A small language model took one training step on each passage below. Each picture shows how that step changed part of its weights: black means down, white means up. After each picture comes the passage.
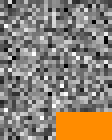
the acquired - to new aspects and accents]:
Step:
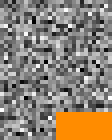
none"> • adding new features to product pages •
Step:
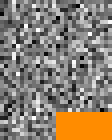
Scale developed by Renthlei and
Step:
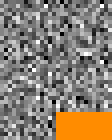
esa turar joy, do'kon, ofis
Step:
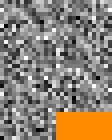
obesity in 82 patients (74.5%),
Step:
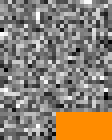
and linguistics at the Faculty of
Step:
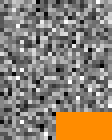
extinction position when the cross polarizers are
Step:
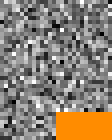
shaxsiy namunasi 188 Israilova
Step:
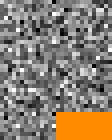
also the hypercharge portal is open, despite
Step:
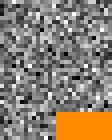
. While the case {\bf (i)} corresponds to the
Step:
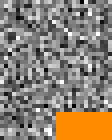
nuclear magnetic resonance (NMR) spectroscopy.
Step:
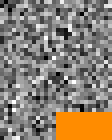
*nimbidin* that inhibits soil
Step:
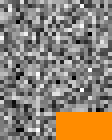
dan kematian tinggi.
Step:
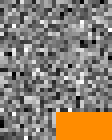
estudiantes. Pero aunado a este,
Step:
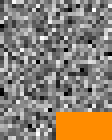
during the inflationary stage. Let us consider the standard
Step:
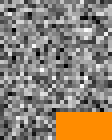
given the context independency of the behavioural feature we
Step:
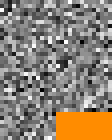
\cdot), which are less reactive than
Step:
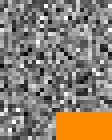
stellar cusp around the Milky Way's
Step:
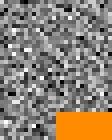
an Einstein solution the physical information is encoded
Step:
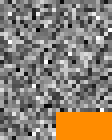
focus is therefore on using ML as a benchmark to track
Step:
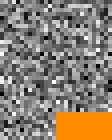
shown that the de Broglie-Bohm
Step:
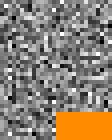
I (n=30), asymptomatic patients
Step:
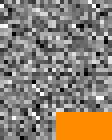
to align fully with factual embeddings, staying
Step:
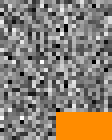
and technology translation in China (She et al.,
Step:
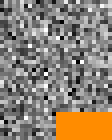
= 2$ gives $d = 6$ and the corresponding
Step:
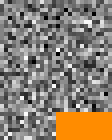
disso, o nivelamento facilita o
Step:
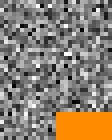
with a summary and outlook in Section 6.
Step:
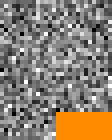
qilindi. Chunki o'zidan
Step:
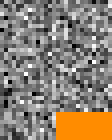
excellent matches were generally found. In order to
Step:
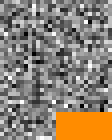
экономика в Российской
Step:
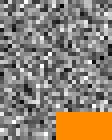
should be. Bound State One Dimensional Dirac
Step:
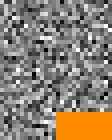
logo has a central vertical line with little at its
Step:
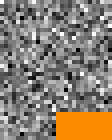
70 \ {\rm km/s}$ since the measurement of
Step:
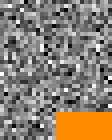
(LAZAROV, 2006). The new record
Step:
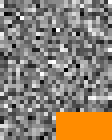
size-constraint is set to $18$,
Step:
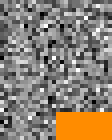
stop the automation function or manually open the
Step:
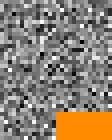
\cite{5306320} proposed a plot to
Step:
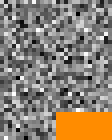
of the crust of young ($\tau\le
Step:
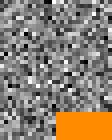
reklamalar shu qadar inson
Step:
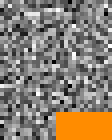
over to them, over ‘the pond’ because it
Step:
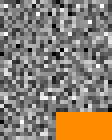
are safe for the neonate. These findings are
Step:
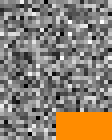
Faggioli, N. Ferro,
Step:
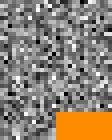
small values of the mass parameters supersymmetric theory strings are
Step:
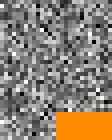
1557 женщинами без данной
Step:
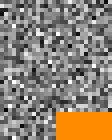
well-being. Eudaimonia, on
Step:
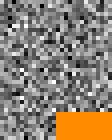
en cada tipo de hábitat y en
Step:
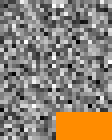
tafakkurning susayishi,
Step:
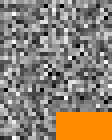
\deleted{Subtracting that from the
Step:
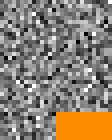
Accordingly, we must determine four free parameters
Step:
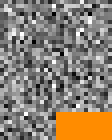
potrebni za izradu
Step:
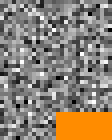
functional comparison of the microbiota of these species.
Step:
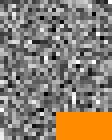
ordinary one-dimensional layer is called a dense layer
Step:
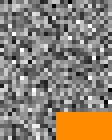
Entrepreneurship and Pedagogy Denau,
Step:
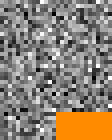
three isomeric conformations aligned with the
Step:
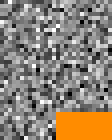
radial velocity method. Yet, first planets were
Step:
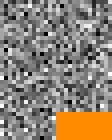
esa o‘z tabiatiga ko‘ra
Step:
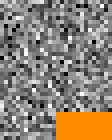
hodisalar bilan aloqada bo'ladi.
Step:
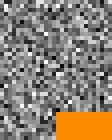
biopsia del nódulo pulmonar
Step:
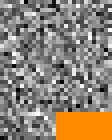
COD loading rate was given as 3.6,
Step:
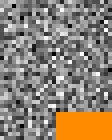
widespread usage of smartphones,
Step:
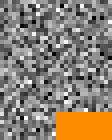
For instance, with $q=2$, we have a
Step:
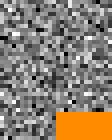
the Spanish Ministry of Science and Innovation through
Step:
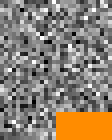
with savings as high as 10% for
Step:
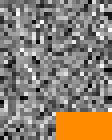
ijtimoiy munosabatlardan tashqarida
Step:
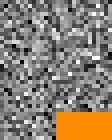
mos holda tarbiyalash, kasbiy bilim
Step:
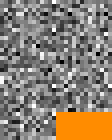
is possible to disentangle even stress level from body
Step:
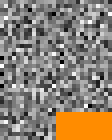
signature and two unique non-consecutive stages
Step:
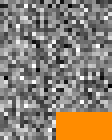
là un glissement des positions énonciatrices
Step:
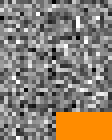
up glucose transport (Rosebrough and
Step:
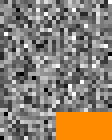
operator formulae. We will discuss it in detail below.
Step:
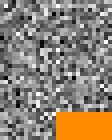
called it the Golden Mean Parabola.
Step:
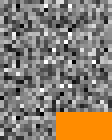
- BOROWSKI J.,
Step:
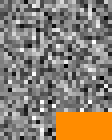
Universit\"at Darmstadt,
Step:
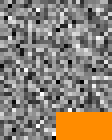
regulator at the outlets of Lakes
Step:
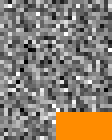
va qarindoshlari bilan faxrlanar,
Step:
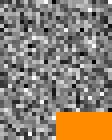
temperatures, and this result was correlated with higher structural flexibility
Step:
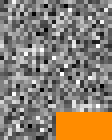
investigador acepta al derecho como producto
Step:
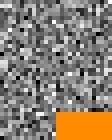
tem outras funções de Prevenção
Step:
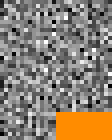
need of the hour in today's digitalized and
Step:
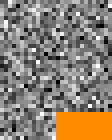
for sportspersons, participation in the sports
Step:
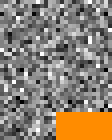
datasets. [Title for data reference]
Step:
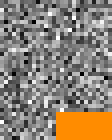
[2; 10]. Территориальный
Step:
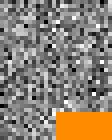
white dwarf cooling sequence of the
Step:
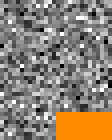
(red for positive and blue for negative). These two
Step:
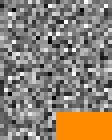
of the user to operate the application is illustrated in
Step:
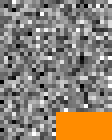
the same finding. The result of employment model in
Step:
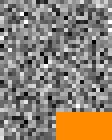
and consistent application of administrative sanctions for violations
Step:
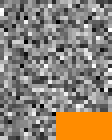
avoiding the error accumulation of recursive strategies
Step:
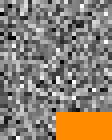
the basis (\ref{01}). In order to obtain the
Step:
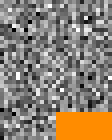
the neutrinos in the alternative interfering amplitudes.
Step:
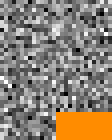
mold; in-field detection; molecular diagnostics;
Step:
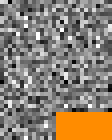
al fondo negro, formaron el
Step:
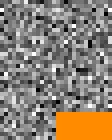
stage so as to identify the ideal product. The result
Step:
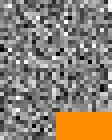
$r_S$ of the event horizon, the
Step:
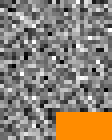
the amount, value, quality or importance of
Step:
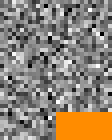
to a reasonable choice of risks management strategies in marketing
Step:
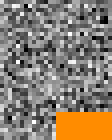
ER DIAGRAM USE CASE
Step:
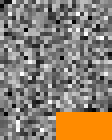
the geometrically thick disk in these objects is more extended
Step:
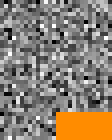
Cheating and Moral Judgment in the
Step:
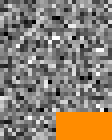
that the left-hand side is exactly the second line of
